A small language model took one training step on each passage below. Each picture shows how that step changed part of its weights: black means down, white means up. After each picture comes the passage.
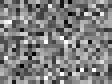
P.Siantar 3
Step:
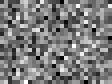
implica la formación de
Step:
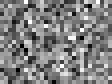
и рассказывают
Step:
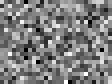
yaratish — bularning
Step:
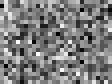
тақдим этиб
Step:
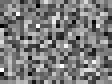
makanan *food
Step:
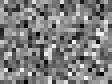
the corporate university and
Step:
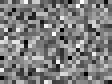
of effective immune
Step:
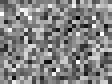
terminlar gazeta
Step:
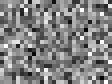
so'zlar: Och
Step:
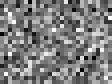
Пример речи 4:
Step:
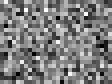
la autora, en que se
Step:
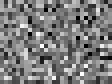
diferentes abordagens e no
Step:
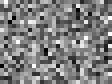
shakllanib, axborot
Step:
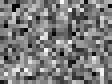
Keterangan: - T :
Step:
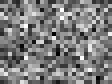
apa pun. -
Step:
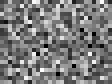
porcentajes altos,
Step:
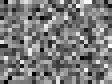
il montaggio*,
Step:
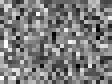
- c. Kurang
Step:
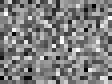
the works of the city
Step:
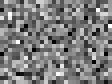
Bibliotheek Noord
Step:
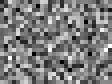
odam biror fandagi eng
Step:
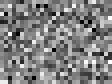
badiiy haqiqatni
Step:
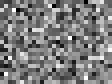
feito mediante o trazer
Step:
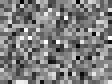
tojikcha shakli v
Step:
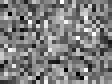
как материальные и
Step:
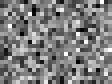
свідомості, що
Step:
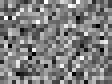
Lahni Assinatura
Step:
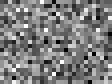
bortlar cheti,
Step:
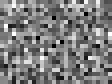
fotógrafos para
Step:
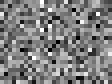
in half of collateral
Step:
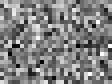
marketing iqlim
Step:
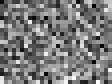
con productos, políticas y
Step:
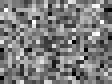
of Israel*”;
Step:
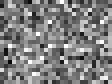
ao valor de mercado,
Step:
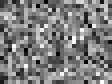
other possession of
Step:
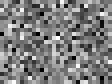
Bu mahsulotlar ham
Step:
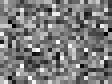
of students' creative
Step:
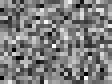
kadrlar yetishib
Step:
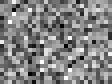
no quesito faturamento
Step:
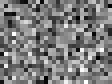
especialidad. Los investigadores
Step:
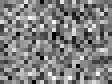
trabalho docente. **Em
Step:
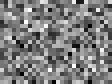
Caracterização das inabilidades
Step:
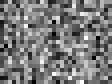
norma etis, kode
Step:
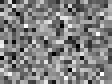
regime de metas de
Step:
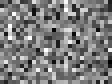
земських органів
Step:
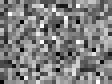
[Accessed 07
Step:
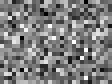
MPRS sebagai
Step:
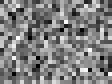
2. Kelajak
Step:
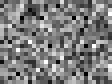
057 Évolution
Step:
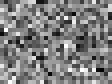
Accountants. 1.
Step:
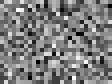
della biodiversità in
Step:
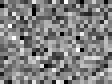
нової інформаційної
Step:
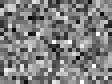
fundamental sobre temas da
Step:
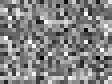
США понад
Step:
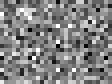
mazkur usul samarali
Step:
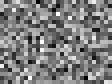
não temos critério
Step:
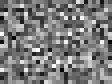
to establish creative
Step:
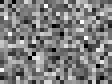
scope of big
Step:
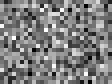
Misol uchun 2014-yil
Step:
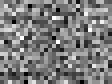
usullaridan foydalanib
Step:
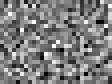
de disposer d'une
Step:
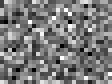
oʻtilgan sabablar
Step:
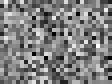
*P. major*,
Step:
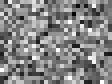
reminiscência de
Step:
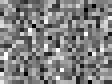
the New York Heart
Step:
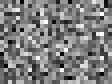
trabaje, así como el
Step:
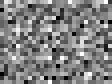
maktablarida, maktabdan
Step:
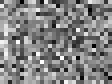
інструментів для
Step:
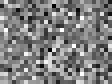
Paulo, USP,
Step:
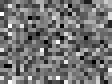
nos dados apresentados pelas
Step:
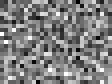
el conjunto de los
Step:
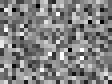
– Samarqand
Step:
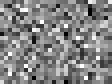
ці зміни можуть
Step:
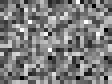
tiende a componer o
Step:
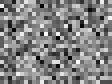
și aceea a
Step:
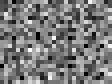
en el acceso a
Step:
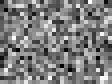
atitudes no contexto da
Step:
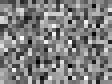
on the issue of this
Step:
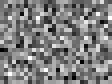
d'action de la
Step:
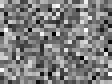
Khasanov, N.,
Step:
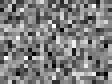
Saraiva. Agora,
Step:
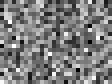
problema ac- tualmente
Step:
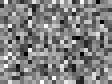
системной работы в
